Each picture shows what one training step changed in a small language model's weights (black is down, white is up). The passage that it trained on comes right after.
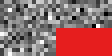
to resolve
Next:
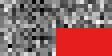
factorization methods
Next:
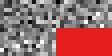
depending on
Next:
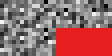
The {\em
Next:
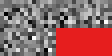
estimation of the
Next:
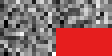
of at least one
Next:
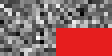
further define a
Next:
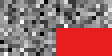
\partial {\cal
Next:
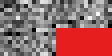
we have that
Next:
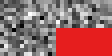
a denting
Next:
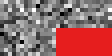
I \odot
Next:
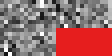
\leq \infty
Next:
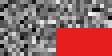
tree graph
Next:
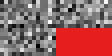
for every }
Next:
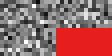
maximal order of
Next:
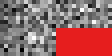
by the formulas
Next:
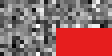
& \cdots &
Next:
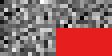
is given by inequality
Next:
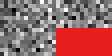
by $(\cdot,
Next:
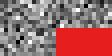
that the metric
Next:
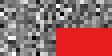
section we construct
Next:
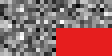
This complicates
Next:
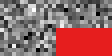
the root spaces
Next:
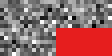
numerical scheme
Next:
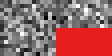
convergence of a sequence
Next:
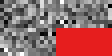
of Corollary
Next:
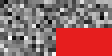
commutes with
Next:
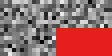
properties. We
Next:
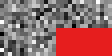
$. The unique
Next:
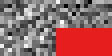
tests have
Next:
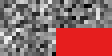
then $L$
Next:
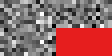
group homomorphism from
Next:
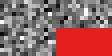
The results of this
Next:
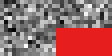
the latter
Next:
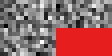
$ is natural in
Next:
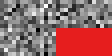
for the solver
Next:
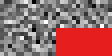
vertices. Our
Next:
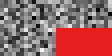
and solid
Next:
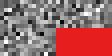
provide the discrete
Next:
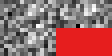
the {\it
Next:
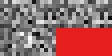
properties of the solution
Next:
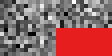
$N$ at
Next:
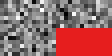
4, and that
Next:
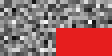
interpretation of
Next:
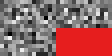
equations to obtain
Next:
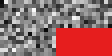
Theorem A.
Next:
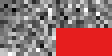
by a function of
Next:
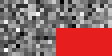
H$. This
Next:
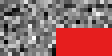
induction, it
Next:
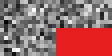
the interior
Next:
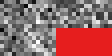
would be
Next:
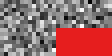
an optimal solution
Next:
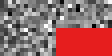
and (G
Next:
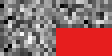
table of
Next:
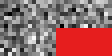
in the following
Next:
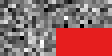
On the
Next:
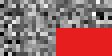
linear in the
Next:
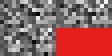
then without
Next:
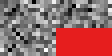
be chosen
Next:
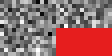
Zhang for
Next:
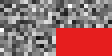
there is an
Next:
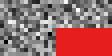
dimensional flow is
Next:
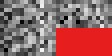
of the system of
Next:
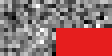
deduces that
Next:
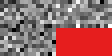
one more round
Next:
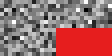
interpretation that
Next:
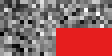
expansion of
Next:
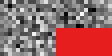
r}$ satisfying
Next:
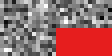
require that the
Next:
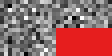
are isomorphic,
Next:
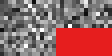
with inverse given
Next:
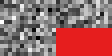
of being in
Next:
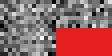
The outward
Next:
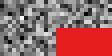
% \quad
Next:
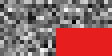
team can
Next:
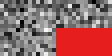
M., and
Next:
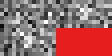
examples of the
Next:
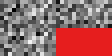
for the case of
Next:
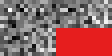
on the five
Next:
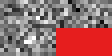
thanks to the
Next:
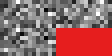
This implies that
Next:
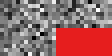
be nice if
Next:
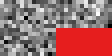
deduce that
